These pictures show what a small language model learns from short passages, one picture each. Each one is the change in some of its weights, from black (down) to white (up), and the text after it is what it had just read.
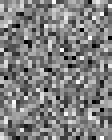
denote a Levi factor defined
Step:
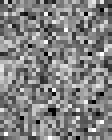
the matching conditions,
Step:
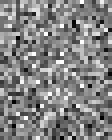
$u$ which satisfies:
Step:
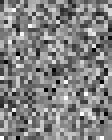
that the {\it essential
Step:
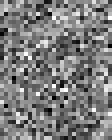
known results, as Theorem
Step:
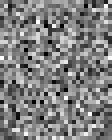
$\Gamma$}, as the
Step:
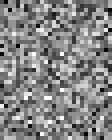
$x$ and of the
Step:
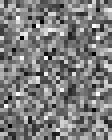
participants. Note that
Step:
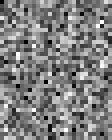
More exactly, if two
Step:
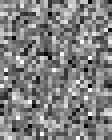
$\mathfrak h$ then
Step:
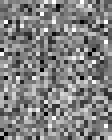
of oceanic
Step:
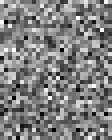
a FE discretization
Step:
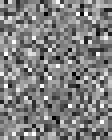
on the connectivity of
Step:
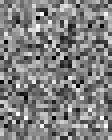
out-exposed arcs
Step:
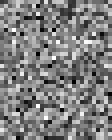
differences is used. Let
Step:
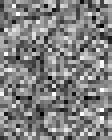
is always theoretically possible
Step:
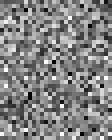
a solution to the system of
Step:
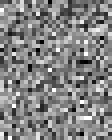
cylinder set the sum
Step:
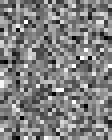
when $n \to
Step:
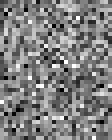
of three binomial probability
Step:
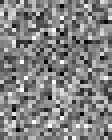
it is shown that the final
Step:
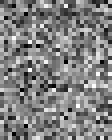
discussions. The work of
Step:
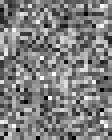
is primitive},
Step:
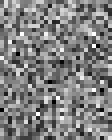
of a surface is {\it
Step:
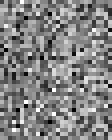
intersection curve of $F$
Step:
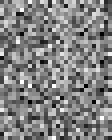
be its relatively minimal
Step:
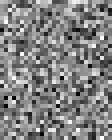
a convex body in
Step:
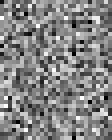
noninvertible element of
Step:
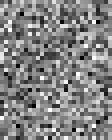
into single edges. For a
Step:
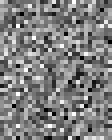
on synthetic and
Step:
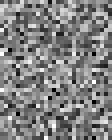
two non-equivalent
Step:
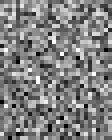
$X$ be an irreducible
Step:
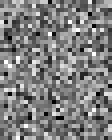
rotating $T$
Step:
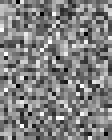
this case, $\Lambda^*$
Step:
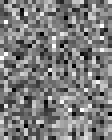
then straighten it back
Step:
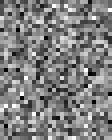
if $\alpha B\in
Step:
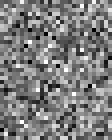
measure $m$, and the
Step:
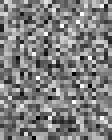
and $\W$ is a
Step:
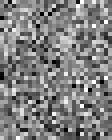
is the mean mechanical
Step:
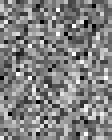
few rigorous
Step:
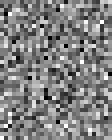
H, \Lie
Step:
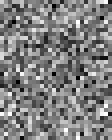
combining certain tasks
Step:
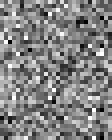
winds are the main
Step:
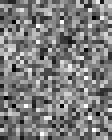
able to integrate all
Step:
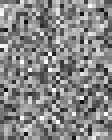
the tensor product; more
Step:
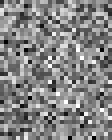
an upper bound of the number
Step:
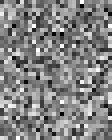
it follows from {\it Lemma
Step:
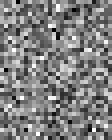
Rokhlin tower
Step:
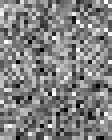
the prime decomposition theorem of finite
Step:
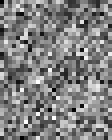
graph of a convex function
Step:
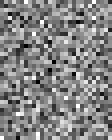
fiber of one of the
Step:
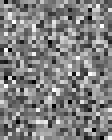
So for each of the
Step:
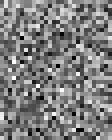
of a space admitting
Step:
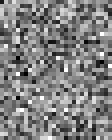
is arbitrary, we have
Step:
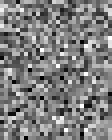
fact, there are positive numbers
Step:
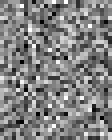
Theorem 2.1, what
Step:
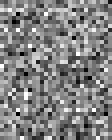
covariantly finite in
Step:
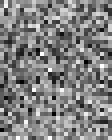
of this problems in variable
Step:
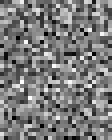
us symmetrize the equation
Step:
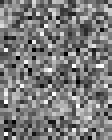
unique continuation theorem that
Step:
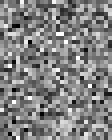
choose $z$ so that
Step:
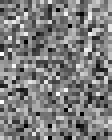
between Rayleigh quotient
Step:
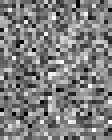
where $P_i$
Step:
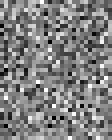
3), and the sequence of
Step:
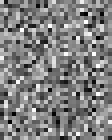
third and forth columns
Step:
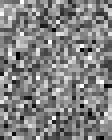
the set of $\lambda
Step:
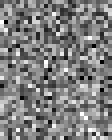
f(\theta) \log
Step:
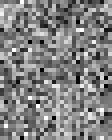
the number of evaluations of
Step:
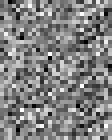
non-empty subsets of
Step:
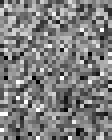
a change of variables shows that
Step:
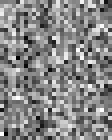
the use of an extension $
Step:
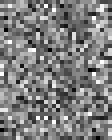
identically zero and the second
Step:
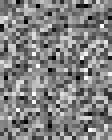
Observe indeed
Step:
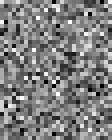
d \end{aligned}
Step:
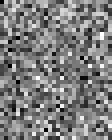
and obtained a well-defined
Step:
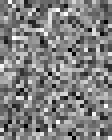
an extremal monomorphism
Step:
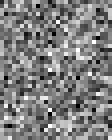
possible implementation for models with
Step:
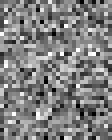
(BDD) method and
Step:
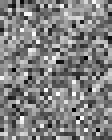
point $w_0'
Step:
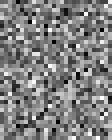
\ref{N}, that
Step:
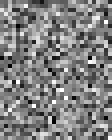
$k$-isomorphism class
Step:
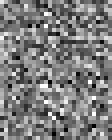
only them are joined
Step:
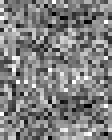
is defined clearly,
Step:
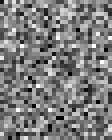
and $X$. In
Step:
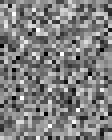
on ${\mathcal M}$ and
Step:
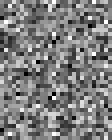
familiar example how the
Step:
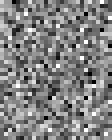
\color{black} Lemma
